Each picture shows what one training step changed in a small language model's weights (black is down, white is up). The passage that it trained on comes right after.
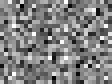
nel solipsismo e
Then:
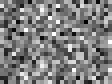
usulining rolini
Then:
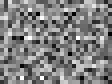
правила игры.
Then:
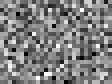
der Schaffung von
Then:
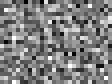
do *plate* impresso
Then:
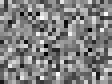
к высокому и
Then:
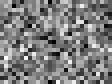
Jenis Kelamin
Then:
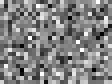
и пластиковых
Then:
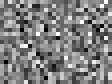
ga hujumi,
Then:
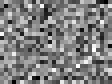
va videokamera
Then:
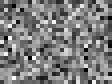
Honored Doctor of
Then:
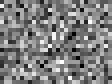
o‘zini munosib
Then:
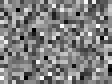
hár qanday
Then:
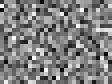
un observatorio es una
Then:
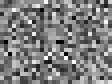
significativo, de
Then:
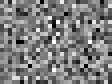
saat dijunjung
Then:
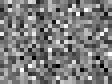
cognitivas relacionadas
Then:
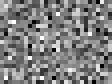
joylashib spohlar
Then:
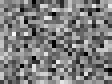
Mavridis D,
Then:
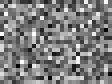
bisa dikenai
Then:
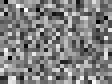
dados primários e
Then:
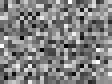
привычка, а
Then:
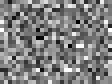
processo em que se deu a
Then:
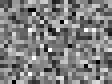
(De Boissy
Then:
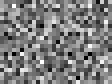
centro do processo de
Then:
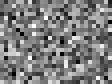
ekishdan so'ng
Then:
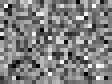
ga yetganini
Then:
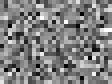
набули поширення
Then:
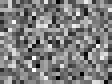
Bu hastanelerin
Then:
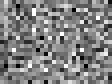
The developers corrected the
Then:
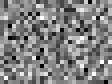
на перевірку
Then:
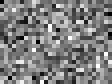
Uhr · oder auf
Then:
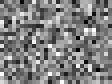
karşı olumlu
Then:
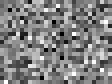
possibilidades para que outros
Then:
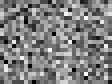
Traduzione presentata
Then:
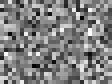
yo'lida quyidagi
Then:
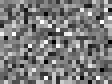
Frederic Skinner
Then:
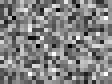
shakllar bilan bezatilgan
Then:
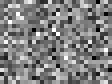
predmetni bilish
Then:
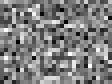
- 15 Vervallen
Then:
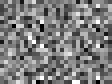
SDN Sekaran
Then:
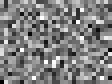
устойчивого и
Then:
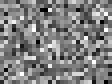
da bağlıdır.
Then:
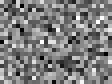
amaliyotga joriy
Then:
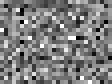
Тухтаев, С.,
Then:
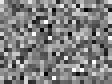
nutqiy etiket,
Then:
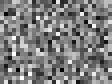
otros, grave]
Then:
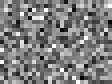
constatar que existem
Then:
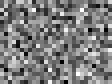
est mené à la pierre
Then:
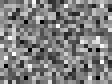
*Description des
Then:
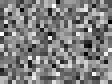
publique (5,7
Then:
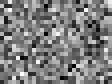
atau tiada pidana
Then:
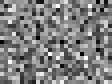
se certifican, de
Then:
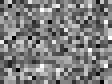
cada martes y
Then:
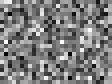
o'yin faoliyatiga
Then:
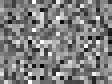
Vol. II,
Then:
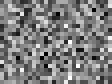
aan herziening van
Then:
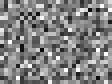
приказчика М.
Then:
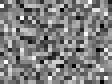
as agências organizam a
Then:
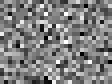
estructurales junto con
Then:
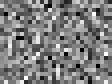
sobre cristal de
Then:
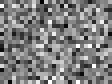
citações de artigos
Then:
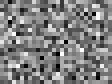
о том, что предмет
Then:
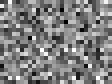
çocukluk ve
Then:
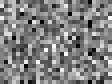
*iberica*) – в
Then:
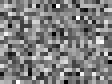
aspects financiers,
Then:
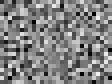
раза в месяц;
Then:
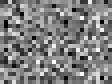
university community.
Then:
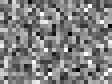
zwischen zwei
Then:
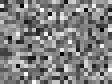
shaxs bo'lib, u
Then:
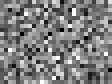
and Jobs: Annual
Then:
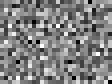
ақл берган.
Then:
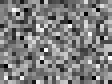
her magic on the
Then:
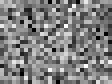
Las secuencias
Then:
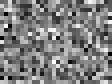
dene músheleri
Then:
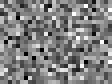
para el desarrollo
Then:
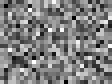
realizar la etapa de
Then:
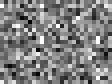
–T.: Chinoz
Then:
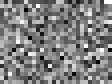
faktori ilimdi -
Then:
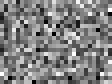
107 респондентов
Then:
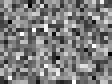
mettere insieme i
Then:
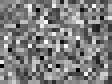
insan faktörünün
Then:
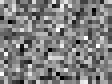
Тутувчи модда
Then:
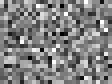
и считалась
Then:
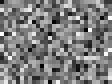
publice, etc.
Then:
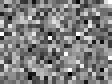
pangsa pasar.
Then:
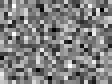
h i r, Y a q i
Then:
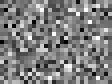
company has a system
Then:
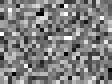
contre les ONG, qui
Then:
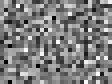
dérivant à la
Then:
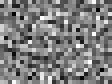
- navela je
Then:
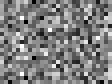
udrulning af
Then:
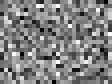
umuman, tabiatga
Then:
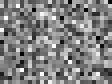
// Известия
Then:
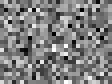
estudo de Situt,
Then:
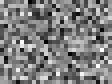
muzokara adabiga
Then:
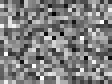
O‘zbekiston uchun qo‘llash
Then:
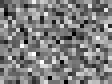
de la empresa, y
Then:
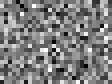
e as condições de
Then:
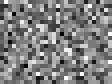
imediato, foram
